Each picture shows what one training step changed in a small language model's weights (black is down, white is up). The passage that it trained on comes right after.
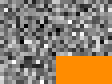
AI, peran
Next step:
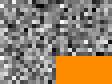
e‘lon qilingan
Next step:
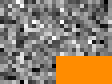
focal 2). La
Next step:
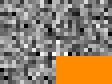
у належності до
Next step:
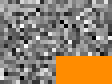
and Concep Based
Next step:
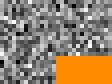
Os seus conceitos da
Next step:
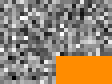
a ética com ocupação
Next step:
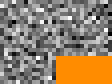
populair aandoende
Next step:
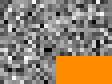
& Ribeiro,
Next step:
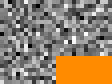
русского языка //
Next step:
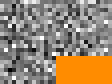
SUMÁRIO do
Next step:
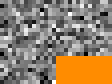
muito tempo para criança
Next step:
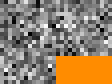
sayohat tushunchasi
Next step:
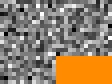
genvar i, j;
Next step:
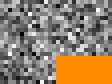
han identificado elaboraciones,
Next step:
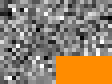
eso consiste.
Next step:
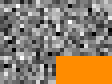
costi indiretti se
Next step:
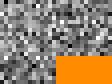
she'ning birinchi
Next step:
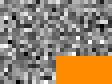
a retirar suas
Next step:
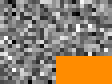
Research and Technology.
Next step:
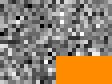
se localiza en el
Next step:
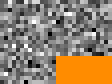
ket aytish jarayonida
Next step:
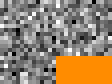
Behzod Botir
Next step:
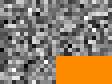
enhance employee
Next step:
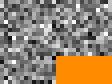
samo przez się
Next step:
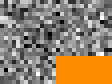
os principais riscos ambientais
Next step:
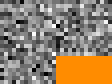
день многие
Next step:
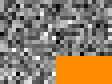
9'a artmıştır;
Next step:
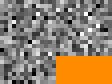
Nacional da SM. Disponível
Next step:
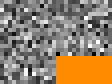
en los bienes de
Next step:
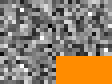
misma tradición cultural,
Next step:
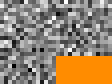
A conjuntura atual
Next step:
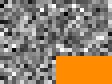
ip hosil
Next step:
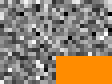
falsafa doktori (PhD)
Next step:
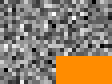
da federação.
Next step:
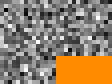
Pretvori v
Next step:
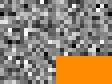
& RIBEIRO,
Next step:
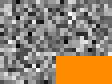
Rock et al.,
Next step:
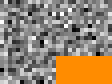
Indorum* del Instituto
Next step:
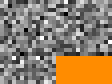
a lo que llama
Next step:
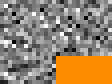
questo fenomeno come
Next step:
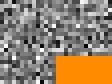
méthodes et les
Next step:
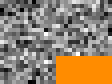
Guide for Interpreting
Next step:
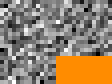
à accélérer les
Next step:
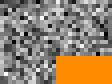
D. ENSURING
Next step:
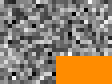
de información sanitaria;
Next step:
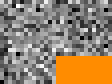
conseguiu suprir a
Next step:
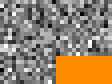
o autor da obra,
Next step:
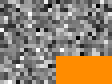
- asosiy investitsion
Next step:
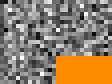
paradigma que sustenta
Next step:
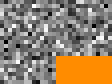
Mintaqaviy integratsiyaning
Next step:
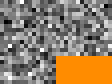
va muhandislik)
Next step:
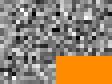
profissionais envolvidos neste
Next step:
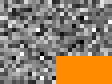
seus liderados e
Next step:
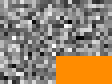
dasturlaridan qay darajada
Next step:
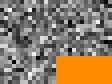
propício para que a
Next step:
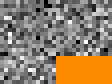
conocimiento profundo sobre la relación
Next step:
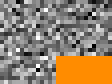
References 1.
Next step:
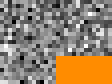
o alla casa dello
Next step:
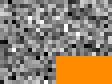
também as diferentes formas de
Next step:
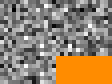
explicação prática de alguns
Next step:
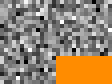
наук, доцент,
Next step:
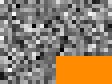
Direito diminua a
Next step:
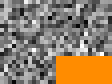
qilish uchun bir tomonlama
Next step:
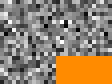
VA TEMURIYLAR
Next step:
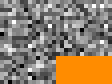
va tashkiliy muammolarini
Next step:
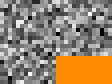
de trabajo tres) y
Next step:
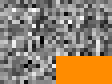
halollik, bilimga
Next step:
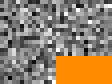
alguma coisa. O
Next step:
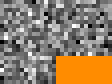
standar deviasi
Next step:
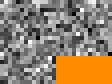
razne digitalne alate
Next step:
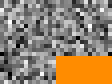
Taraqqiyot strategiyasi
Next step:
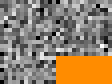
0-14% ni tashkil
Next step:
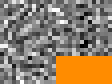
potencialidades, bem como
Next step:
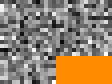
на две группы в
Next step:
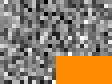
la sua riduzione
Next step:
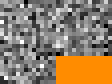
як найменування і
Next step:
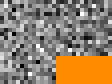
holat ma‘nosini
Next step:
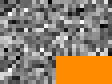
madaniyatning yorqin
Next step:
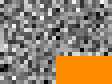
Habana, Centro de
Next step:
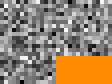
и практического характера.
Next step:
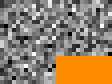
administração pública e na
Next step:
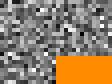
मत था
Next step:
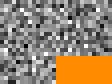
tili mutlaq
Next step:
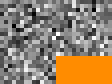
amostra não permitir
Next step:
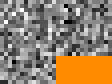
založen na
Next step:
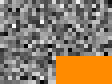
revelan como importantes para
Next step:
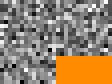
los testimonios de
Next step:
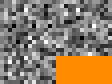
sociais são um terreno
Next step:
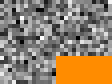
student's training in
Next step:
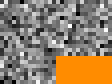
em caso de eventual
